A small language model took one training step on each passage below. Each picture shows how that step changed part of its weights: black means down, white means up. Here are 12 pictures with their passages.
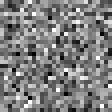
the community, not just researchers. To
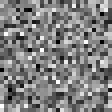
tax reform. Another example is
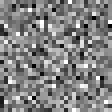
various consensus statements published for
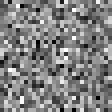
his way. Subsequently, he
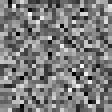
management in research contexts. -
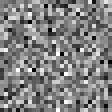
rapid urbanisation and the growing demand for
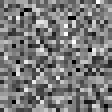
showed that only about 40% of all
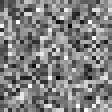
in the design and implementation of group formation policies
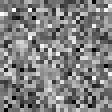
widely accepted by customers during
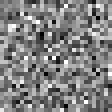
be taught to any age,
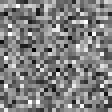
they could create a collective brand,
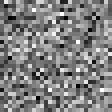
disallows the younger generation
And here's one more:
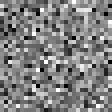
follow. With the implemented autonomous
